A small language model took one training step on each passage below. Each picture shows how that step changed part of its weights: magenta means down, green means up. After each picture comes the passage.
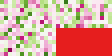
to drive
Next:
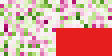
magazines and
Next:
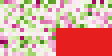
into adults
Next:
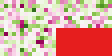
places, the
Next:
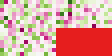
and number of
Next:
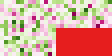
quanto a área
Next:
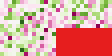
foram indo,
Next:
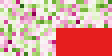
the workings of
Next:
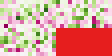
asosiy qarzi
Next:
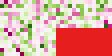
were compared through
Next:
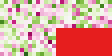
areas is applied.
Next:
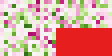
and is based on
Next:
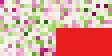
differed between the
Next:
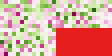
the Islamic
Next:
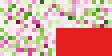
radius R45
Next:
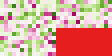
the mosaic
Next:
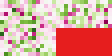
minimizing staff
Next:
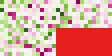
uma tarefa
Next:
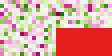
of minerals and
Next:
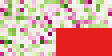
set to be the
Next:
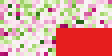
de emergência dos
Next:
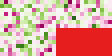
charges et
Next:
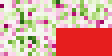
e movimentos
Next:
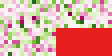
la formulación
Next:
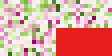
the Wealth of
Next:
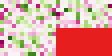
of reproductive health
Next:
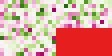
boeken van
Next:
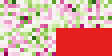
young girls
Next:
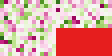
and Food
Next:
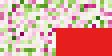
the mining sector
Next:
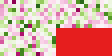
4. Data processing
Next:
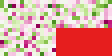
donc des
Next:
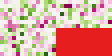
pathways related to
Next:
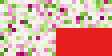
Fish is almost
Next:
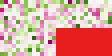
and outcomes.
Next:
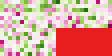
the individual characteristics of
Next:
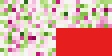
show that the value
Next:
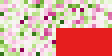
The CASI
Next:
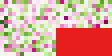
cleaners, and
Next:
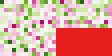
that the absence
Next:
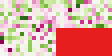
would be important to
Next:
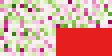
and Maryam
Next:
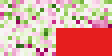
tipos de
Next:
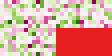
Abstract: The
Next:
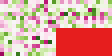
F Cavallo
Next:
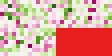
Estructura de
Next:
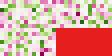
stative verb
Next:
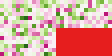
would like to
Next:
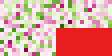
modify and
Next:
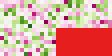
affect methane
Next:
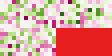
permitió el
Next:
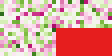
an instance of the
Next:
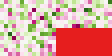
choices present our
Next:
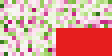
present and the distance
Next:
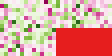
a educação, a
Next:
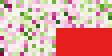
– using speech
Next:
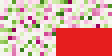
be correct. In
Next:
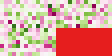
el entorno
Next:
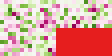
influence on the
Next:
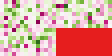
que una solución
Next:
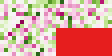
Latin America
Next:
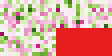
стремление к
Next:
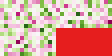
also influences
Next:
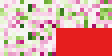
одна из
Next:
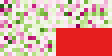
Sensor Network
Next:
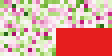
using computers to
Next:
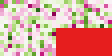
imply to enhance
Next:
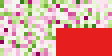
its importance in the
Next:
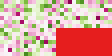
the accumulation
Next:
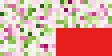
Technology. -
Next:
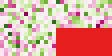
guidage de
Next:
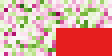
of contextualized
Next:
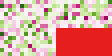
parental involvement
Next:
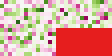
Situations where
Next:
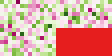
angle was relatively
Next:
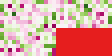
В ходе
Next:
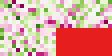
changement et
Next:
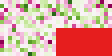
of laboratory equipment
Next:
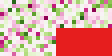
of loose components
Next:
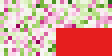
activities. One of
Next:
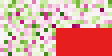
be protected from
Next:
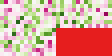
tuning and
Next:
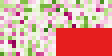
the implementation of regional
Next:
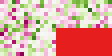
practiced traditional and
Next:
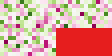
components of Rural
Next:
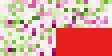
como também,
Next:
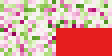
the average age of
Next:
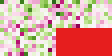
how the traditional
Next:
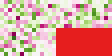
mission performance of
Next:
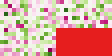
calculated from the
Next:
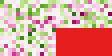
inclusive early
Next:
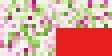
ranking will
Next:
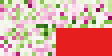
corresponds to a
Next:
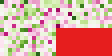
as well as
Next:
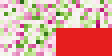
caravans in
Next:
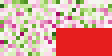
such as human
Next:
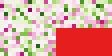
typical materials used
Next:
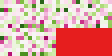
FGF system
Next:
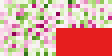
characteristics of local
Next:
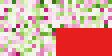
activities. In the
